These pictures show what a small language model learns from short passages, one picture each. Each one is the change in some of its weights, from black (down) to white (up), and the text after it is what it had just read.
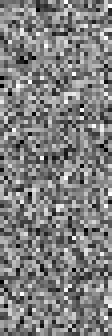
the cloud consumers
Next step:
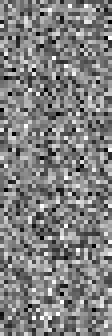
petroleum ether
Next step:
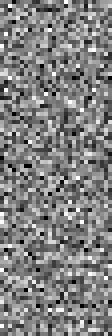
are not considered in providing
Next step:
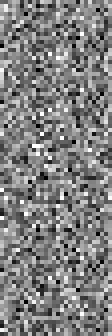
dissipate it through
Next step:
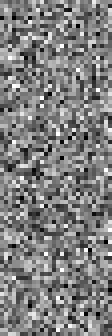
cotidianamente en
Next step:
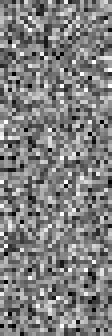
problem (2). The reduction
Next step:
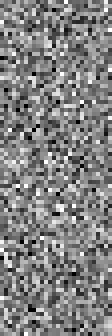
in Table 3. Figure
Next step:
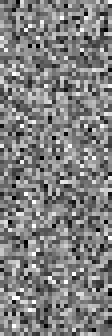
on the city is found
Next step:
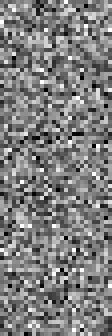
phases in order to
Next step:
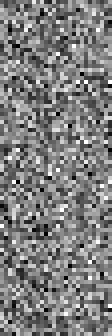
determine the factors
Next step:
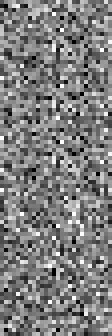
situado ligeramente
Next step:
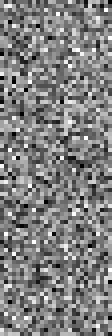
features, transformers
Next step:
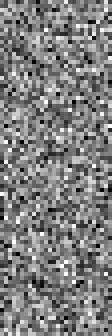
rural environment. As a social
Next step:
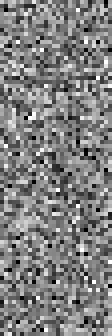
machine and sieved
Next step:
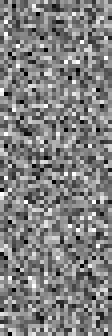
может быть
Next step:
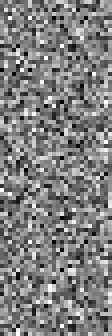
specific gravity:
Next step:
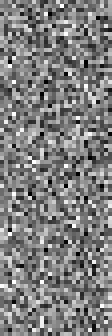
INJURY IN
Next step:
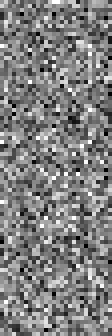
высоты или
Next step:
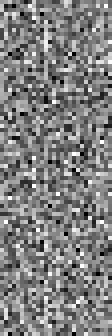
New Bussa,
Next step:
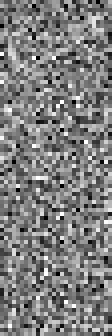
grass fiber into
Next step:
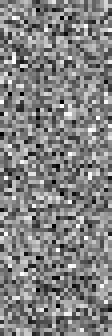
to expand their generating
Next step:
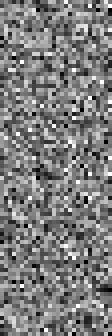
the study, conclusions are
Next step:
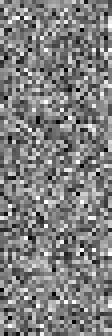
model used here are comparable
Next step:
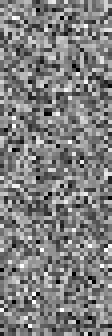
to increase the probability of
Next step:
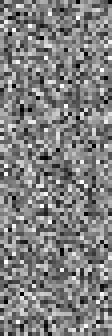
чи відповідних
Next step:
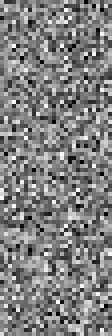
preparation of this work,
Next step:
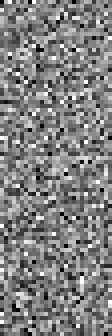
failed to define the
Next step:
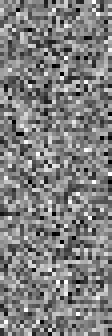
use of instruments such
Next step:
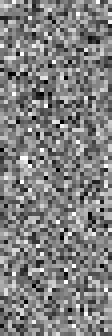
transporti jamiyati
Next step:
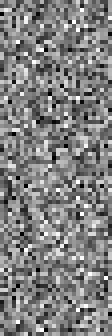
and shelter areas
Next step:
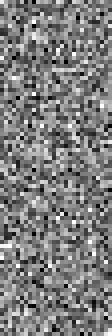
al estar entre cortas
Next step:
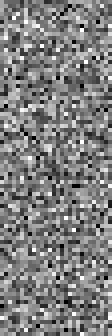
de enfoques que
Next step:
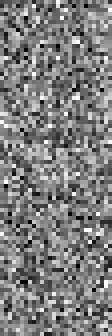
o mesmo canal
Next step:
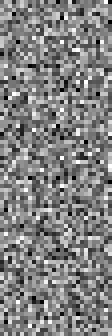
feedbacks among
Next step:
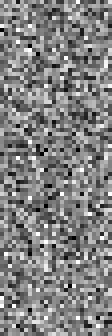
of English and Its
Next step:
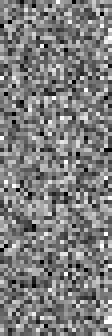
con los descansos,
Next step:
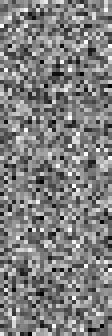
um indivíduo
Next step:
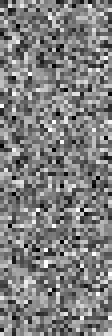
default and had to
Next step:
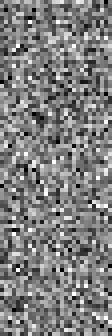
a identidade de sua
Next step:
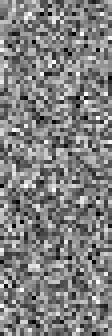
and a huge population
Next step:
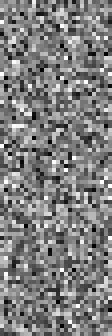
intervening through various
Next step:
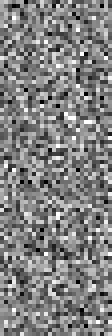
Barbosa *et
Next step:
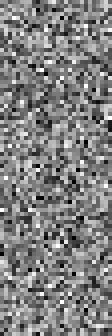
to the use of technologies
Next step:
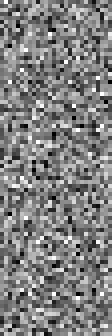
sobel mask
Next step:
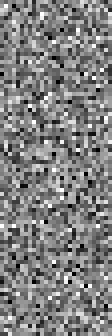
sifatida shuni
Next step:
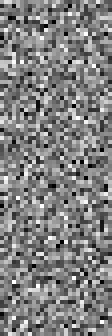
- oilaviy va
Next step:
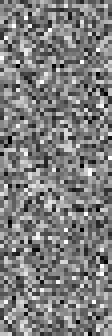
з даними про
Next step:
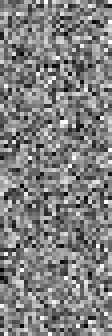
valor do respectivo
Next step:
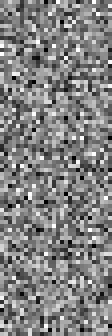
that these arguments do
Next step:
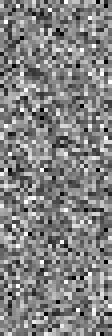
Syndrome / /
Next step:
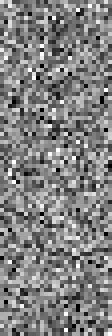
dos importantes méritos
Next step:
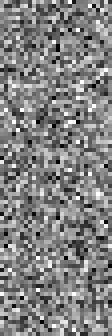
diagnoses are
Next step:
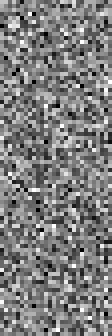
for Diagnosis
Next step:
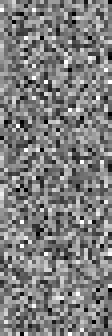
keeping the firm
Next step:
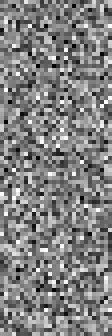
free from 'race
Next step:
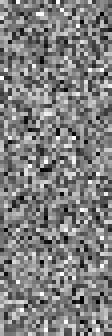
International Students in
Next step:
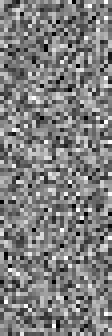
and 5 trees were
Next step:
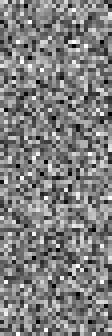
olishga harakat
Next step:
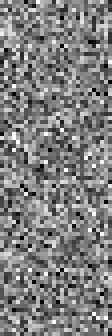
de ejemplares
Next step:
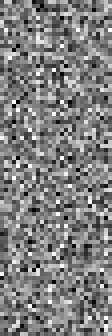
a specific field of
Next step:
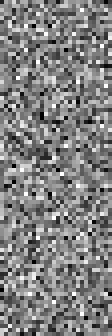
entire deployment,
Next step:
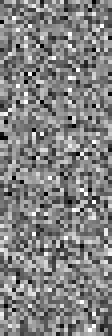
dish holder=
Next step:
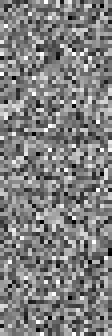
microbes our
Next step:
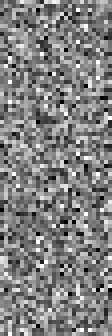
the best fit to the
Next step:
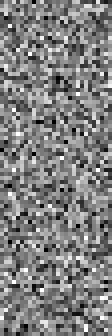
qilinmoqda va
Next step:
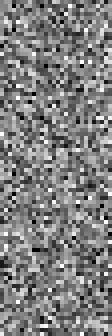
I work well as a member
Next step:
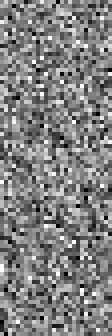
Essa atuação
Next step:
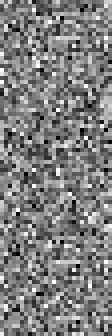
be due to strong
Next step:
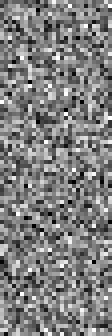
the person's income,
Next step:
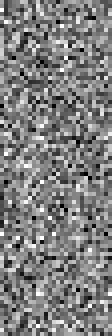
lower than 150 mV
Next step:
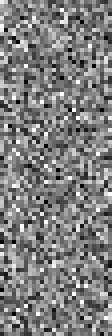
nemen van de
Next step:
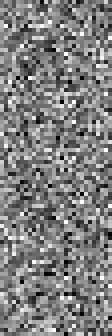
participare la proces a
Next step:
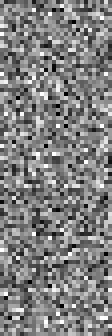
structures, institutional
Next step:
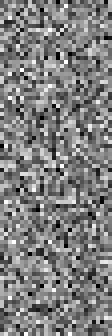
Georgia. ²
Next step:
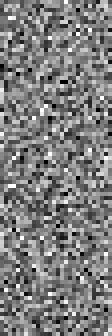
level of species, variety
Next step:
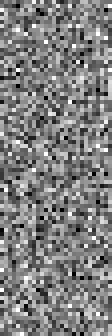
at an extremely high
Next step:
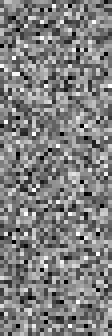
va tashkiliy
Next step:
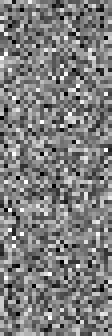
der schweren
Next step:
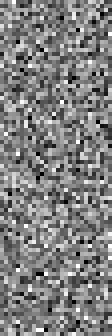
height of shearing
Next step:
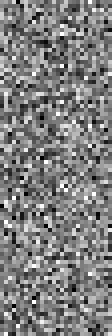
Strengthen Thinking
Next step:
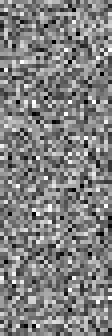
mohiyatini, til
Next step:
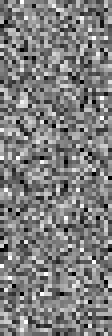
відносин між
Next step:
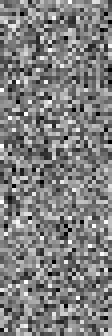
groups. A cartoon
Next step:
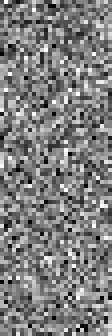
Web sites. - The
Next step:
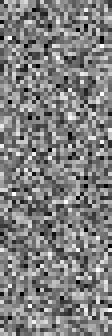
15-d-old plants
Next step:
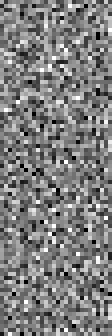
someter a la
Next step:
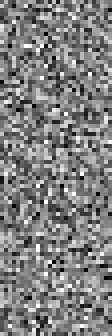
of liver fibrosis
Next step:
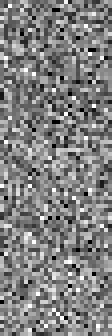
when stakeholders
